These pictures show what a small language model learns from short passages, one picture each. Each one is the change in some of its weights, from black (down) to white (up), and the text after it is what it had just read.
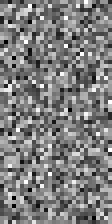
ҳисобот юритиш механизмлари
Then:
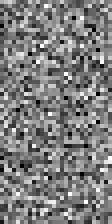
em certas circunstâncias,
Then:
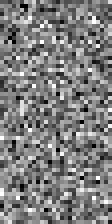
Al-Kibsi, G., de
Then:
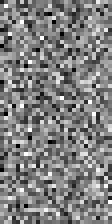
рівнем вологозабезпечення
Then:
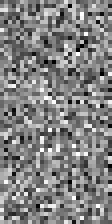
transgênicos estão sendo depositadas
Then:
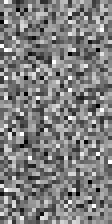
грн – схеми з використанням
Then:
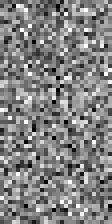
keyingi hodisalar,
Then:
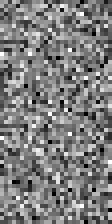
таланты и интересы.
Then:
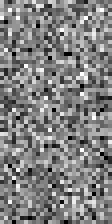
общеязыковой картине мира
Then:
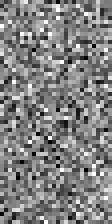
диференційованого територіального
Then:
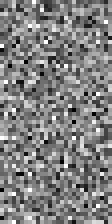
va ijtimoiy-madaniy bilimlarni
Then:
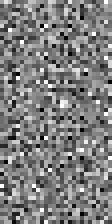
таъминлаш компонентлигини ривожлантиришнинг
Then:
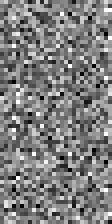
unvermeidlichen Abstraktion
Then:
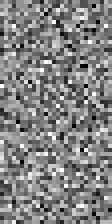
verstaat Kramer dan ook een
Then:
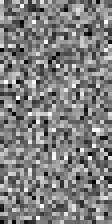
savdo aylanmasi 2022 yil yakuni
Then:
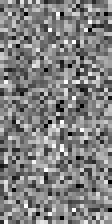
nashr etilgandan beri u
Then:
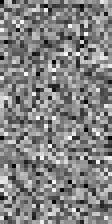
nghiên cứu
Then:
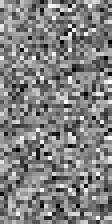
de lire. Figure 3.
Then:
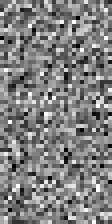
from Multiresolution Images of
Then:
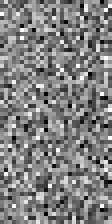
pek çok borç ilişkisi
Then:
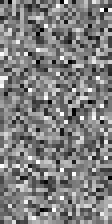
finanças*. São Paulo: Boitempo,
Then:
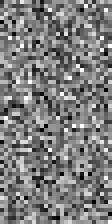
— С.Бавнд Брук,
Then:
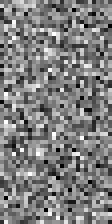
na plaće zaposlenih ili
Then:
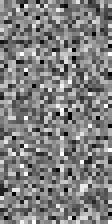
Drs W. P. den Turk
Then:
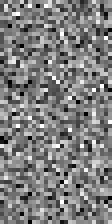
прискорює обмін важливою
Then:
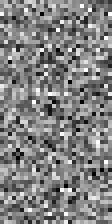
BASSO, Renato. **O
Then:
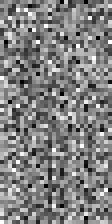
autorizadas para el uso de las
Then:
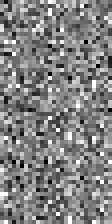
tratamento de resíduos e águas
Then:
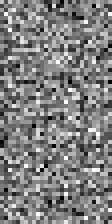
از گروه ۱
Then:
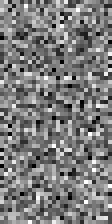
regia L.*, Chandler,
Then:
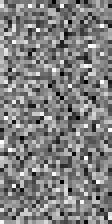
rendimientos obtenidos por los
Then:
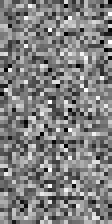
М., Воениздат,
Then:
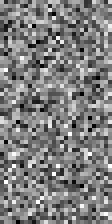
qismida 就 ravishi
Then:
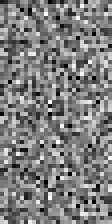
роках. Державна служба
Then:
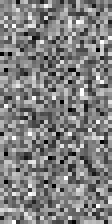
uchun zamonaviy bilimlarni o'zlashtirish,
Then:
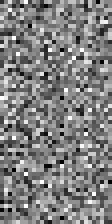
is revealed: technical
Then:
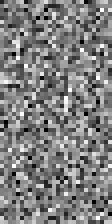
3. Eksperimental natijalar va ularning
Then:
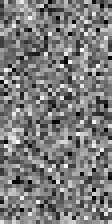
к проблеме инклюзии,
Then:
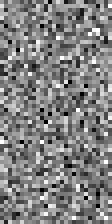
швидкість видалення
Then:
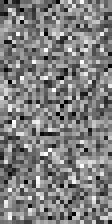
Latina: perspectivas desde una epistemología
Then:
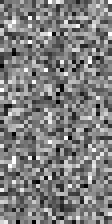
определение экстремизма дано
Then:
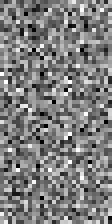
olib qo'yishda ko'rilgan
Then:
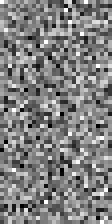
afectiva», en el sentido de que es
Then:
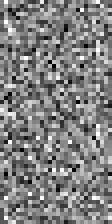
юридичної відповідальності, будуть
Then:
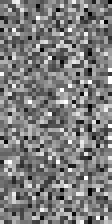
une baisse de 10 % sur les
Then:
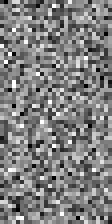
(даже на Афины)
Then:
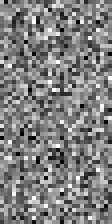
профилактики или ограничения
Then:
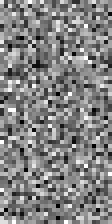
6.6. Luego de analizado,
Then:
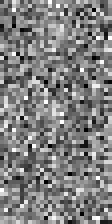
de Souza demonstra em suas canções
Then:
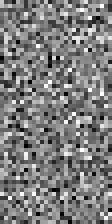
teachers. Palabras clave:
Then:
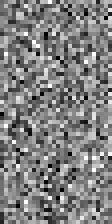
ABSTRACT Public space is a
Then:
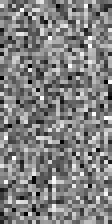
e necessárias dúvidas para
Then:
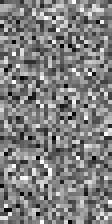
o valoare maximă și apoi
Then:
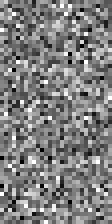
Vervolgemissies hebben
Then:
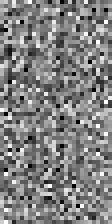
Матросов номидаги,
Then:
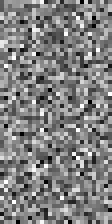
grek olimi Arximed
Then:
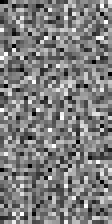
и т.д.). Методика
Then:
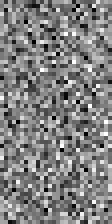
людських відношень до світу
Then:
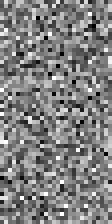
sich in jeder beliebigen
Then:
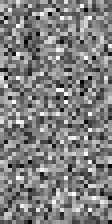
possui características semelhantes com as dos
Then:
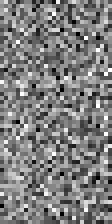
bulunmaktadır (Koçyiğit,
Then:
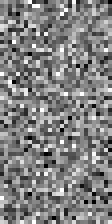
исследования в современной науке*. – 2023.
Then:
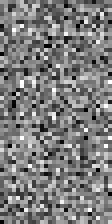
covid-19 ART.7
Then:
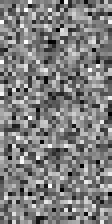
preconizados nos PCNEM
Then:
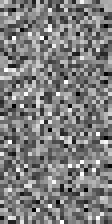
terhadap ciphertext untuk membuktikan
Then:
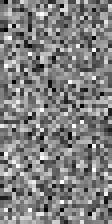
solliciter des financements du public
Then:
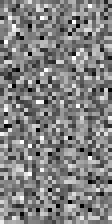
o deslocamento de pessoal,
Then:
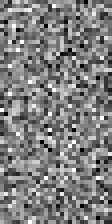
МСНС «Наука и
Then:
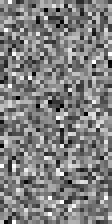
регулаторни стимули, както
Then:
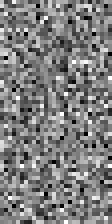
2003. (Coleção Latitude).
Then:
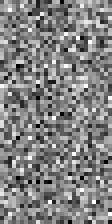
cual sugiere que han dejado de
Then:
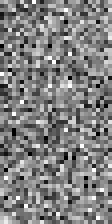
Economy in Europe: Policy
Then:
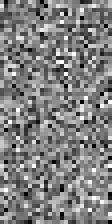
semelhantes. A classificação
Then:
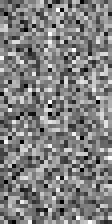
Для того, чтобы мы
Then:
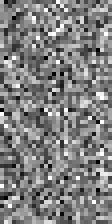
Маҳсулот таркибида
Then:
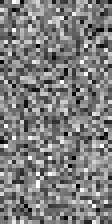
в завершении указано:
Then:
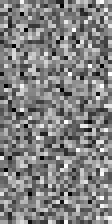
спортсменов, а также
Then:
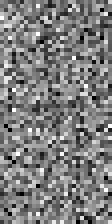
deb ataladi, chunki
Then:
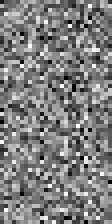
M., Tanaş R., Bahadır
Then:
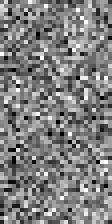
a hibridez no texto de
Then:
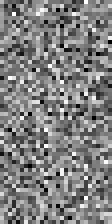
(SKI) 2023 melaporkan
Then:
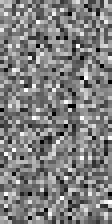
meritevole di menzione:
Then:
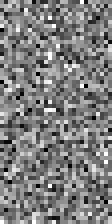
1. Алексеева Л. П.
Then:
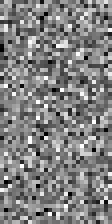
o'rtalarida Sharqdagi
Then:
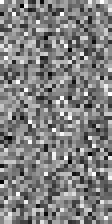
ilk bor 2005 yilda ishlab chiqarishga joriy
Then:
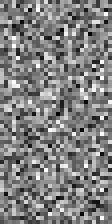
билан кредит регресс
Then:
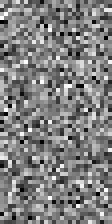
данной статье исследуется эффективность метода
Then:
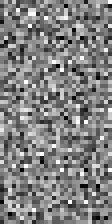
diretto nella co-progettazione
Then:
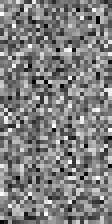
base de dados LILACS, e 25
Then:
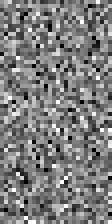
bilan og'rigan odamlarning
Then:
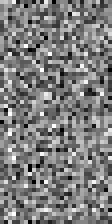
prácticas aletúrgicas que
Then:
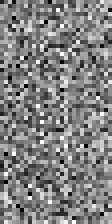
психология фанлари номзоди,
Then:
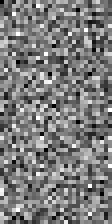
jahlni bildirib turadi.
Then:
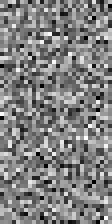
19 Merangin seperti
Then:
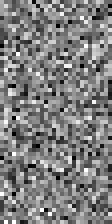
amivel a faültetés
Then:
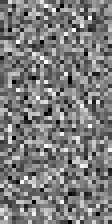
kuni Prezidentimizning tashrifi
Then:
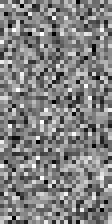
xokazolarni kuzatish mumkin.
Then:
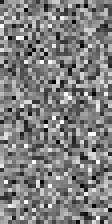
Prospective for further study is
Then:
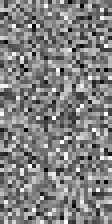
va teri osti bezi,
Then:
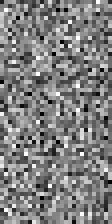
pozzo di Giacobbe
